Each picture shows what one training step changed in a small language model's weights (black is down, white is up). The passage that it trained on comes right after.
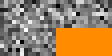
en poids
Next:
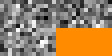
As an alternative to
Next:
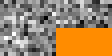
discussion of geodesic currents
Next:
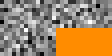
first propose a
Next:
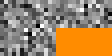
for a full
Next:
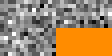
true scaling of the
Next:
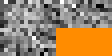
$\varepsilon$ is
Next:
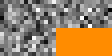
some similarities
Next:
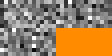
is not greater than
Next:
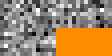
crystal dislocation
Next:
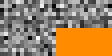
CO and atomic
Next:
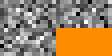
successful transmission or
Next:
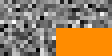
level) with
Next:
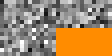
such values of
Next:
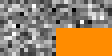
Annals of
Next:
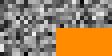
to the subshift
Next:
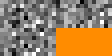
b$; \smallskip
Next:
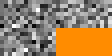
fonctions de
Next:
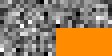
written as \[
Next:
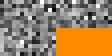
and meet the
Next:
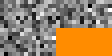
the actualized
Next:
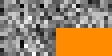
be represented as
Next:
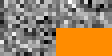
equivalent is known to
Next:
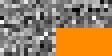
brane charge, and
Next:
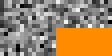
as those shown in
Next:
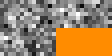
edges of the
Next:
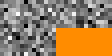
configuration at every
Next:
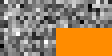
it is possible,
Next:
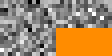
operating frequency range
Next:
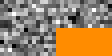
that they were
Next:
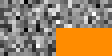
while the Higgs
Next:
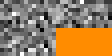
proved that if there
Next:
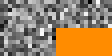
$ and makes the
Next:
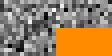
global fit including this
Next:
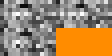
of the chosen
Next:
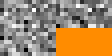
same sum;
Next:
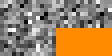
allowed between spins
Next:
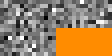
After assigning a
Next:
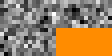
methods can take.
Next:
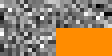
hyperfine coupling is
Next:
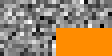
small scale CDM
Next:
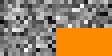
the nominal
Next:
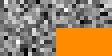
detectors at
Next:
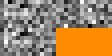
1$ of the
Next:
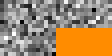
a result of
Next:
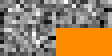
gauge theories in terms
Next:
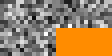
the Czech
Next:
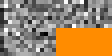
A system is
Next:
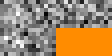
degenerations of the
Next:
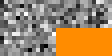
in many-body
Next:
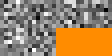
Cas A indicates
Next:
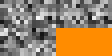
the eigenproblem is
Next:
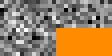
have zero average,
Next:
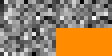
we give the
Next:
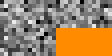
ground stations and
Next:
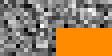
for the long waves
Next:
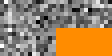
bounded by assumption,
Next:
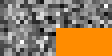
the ellipticity
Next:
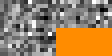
As can be seen
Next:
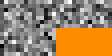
can be considered
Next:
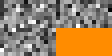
alphabet and
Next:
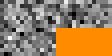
the trees structure.
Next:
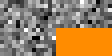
Given a Borel map
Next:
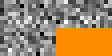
be applied for an
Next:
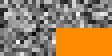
is the Laplace
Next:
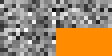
PRA problem is
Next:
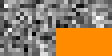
realized as linear
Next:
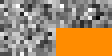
band was detected during
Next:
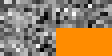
assumption on the
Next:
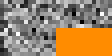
1 is proven.
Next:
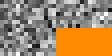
social dilemmas
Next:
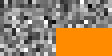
not try to
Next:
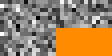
The TMD is
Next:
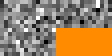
this interpretation, and
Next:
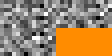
BAL velocity gas
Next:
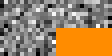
but finitely many of
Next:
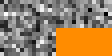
if the group
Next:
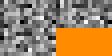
not met by most
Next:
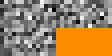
and packing measures
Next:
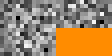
3)$ transitions.
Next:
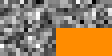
disorder separately.
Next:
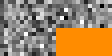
the Lebesgue space
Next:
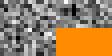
when it exists.
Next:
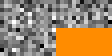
present the numerical impact
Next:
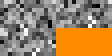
patterns vary significantly across
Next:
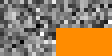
any ring or vector
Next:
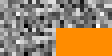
galaxy mass for
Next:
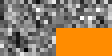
some modifications.
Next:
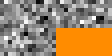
derivatives of this
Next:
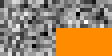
share of
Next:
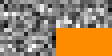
if there are similar
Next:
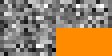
by the following
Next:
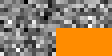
We observe that the
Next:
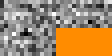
point of prime period
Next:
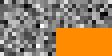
for the important class
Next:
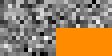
the convergent rates
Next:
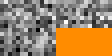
order $k$:
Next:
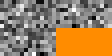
Once Bob
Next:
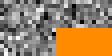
itself. Except
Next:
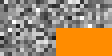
video frames
